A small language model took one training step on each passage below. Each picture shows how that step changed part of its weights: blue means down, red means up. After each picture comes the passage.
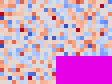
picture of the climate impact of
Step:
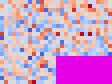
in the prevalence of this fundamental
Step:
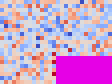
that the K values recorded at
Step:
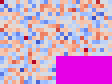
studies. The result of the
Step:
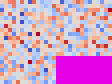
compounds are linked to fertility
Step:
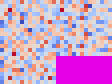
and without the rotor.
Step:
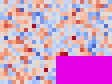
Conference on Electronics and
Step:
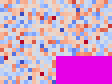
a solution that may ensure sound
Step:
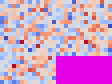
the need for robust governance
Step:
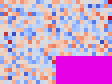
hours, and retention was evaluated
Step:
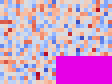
human capital in rural areas important
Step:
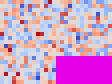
configurations, load cases and
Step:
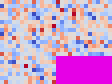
D. Probabilistic
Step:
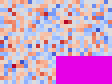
and local economic development,
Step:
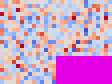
Previous European experiences on cultural
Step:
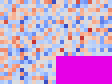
fit significantly better the experimental energy
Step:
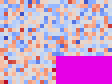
to increase the proportion of
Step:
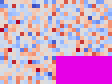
DISCE’s Research
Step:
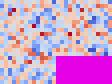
NA, Larsen
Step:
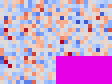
students can generally manage their
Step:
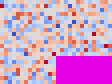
correlation between dissolved oxygen
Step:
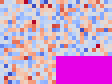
structure. On the other
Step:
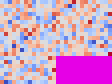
PLM contains nutrients that are
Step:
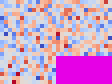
the circumstances and sequences
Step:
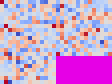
data. The data obtained were
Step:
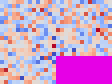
the level of political freedom in
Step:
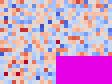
increase energy security and reduce
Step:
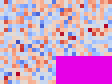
standard teaching and learning methods.
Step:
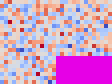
world are constantly striving
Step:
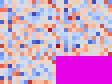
- Author: Mary
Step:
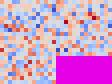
consisting of analog as well
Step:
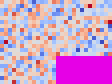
and moons. Based on
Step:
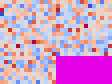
able to represent image information containing
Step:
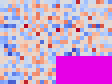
share price of ₦
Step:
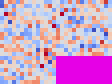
very fast pace, demand
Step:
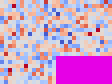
order of the aircraft
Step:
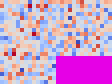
on the hardware and software
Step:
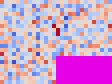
fixation. The occurrence of
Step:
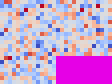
Department, Sirte
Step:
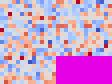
In Ethiopia, there are traditional
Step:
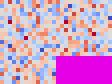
Ranging between 28°
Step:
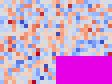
and also families. Death
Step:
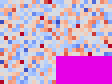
the basin. -
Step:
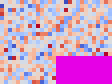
exposing and proving a
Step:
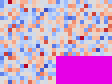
of DO, BOD
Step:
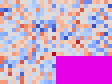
Physicochemical analyses The
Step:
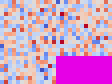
case of an adaptive
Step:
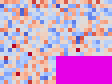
AND STRAIN A.
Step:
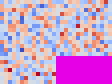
the time - Always -
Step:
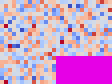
made in accordance with certain mesh
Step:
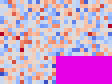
with the spectral density of
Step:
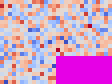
in such aspects as border
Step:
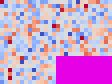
failure. The second is
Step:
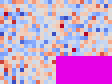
exploring ways to apply them
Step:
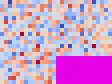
achieving long-term business
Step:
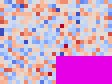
compounds show moderate to good biological
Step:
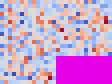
do not always know what is
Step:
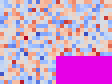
the edges of the clock
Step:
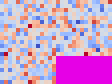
UIN Sunan
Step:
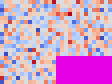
of chemical fertilisers,
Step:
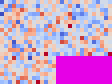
lost (Burton
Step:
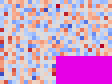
the exclusion of Nature
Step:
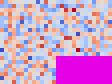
and a table initially not
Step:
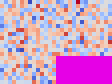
as one of the main mechanisms
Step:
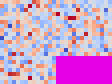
changes during the EBA I
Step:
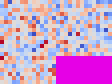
experience, critical components of capital
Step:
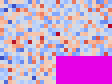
The expected yield increase with higher
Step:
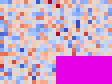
- Increasing in last
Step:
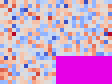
discuss with the Romanian authorities
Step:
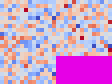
Dang², Trong
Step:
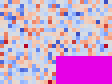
assigned to them. Consequently,
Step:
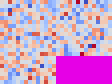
current study are available from the
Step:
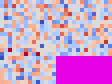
but their fish stocking with
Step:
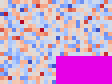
angle measurements in this study.
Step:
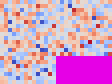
during hemodialysis.
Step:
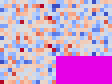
to the Scottish
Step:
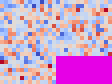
In this case track driver
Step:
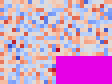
and research into administration of
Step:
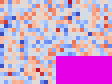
associations to facilitate the
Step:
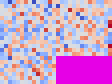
proposed the annealed
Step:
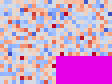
requirement is multiplied by
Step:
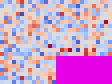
several rows. Also
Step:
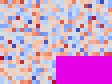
policy briefings will be made
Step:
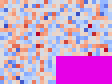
are currently uneven
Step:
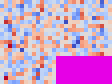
students served makes it more
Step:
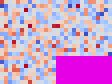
temperature. In the study of
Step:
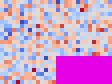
where no run has failed to
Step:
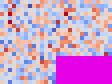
poverty and limited resources
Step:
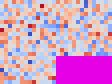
main economic factors in society.
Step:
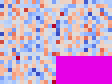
C. Hold,
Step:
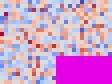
the reaction rate constants were
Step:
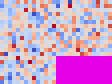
F – Literature
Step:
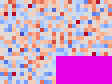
of states available for ASE
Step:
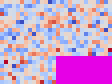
I saw was not his
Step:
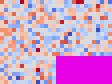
restoration of connectivity services,
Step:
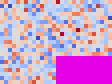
Skye, Inner
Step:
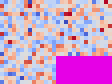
is dependent on p through
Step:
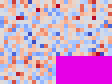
and challenges for additional language learning
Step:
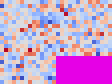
training. This test system supports
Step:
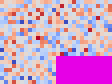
and yield components, highly depend
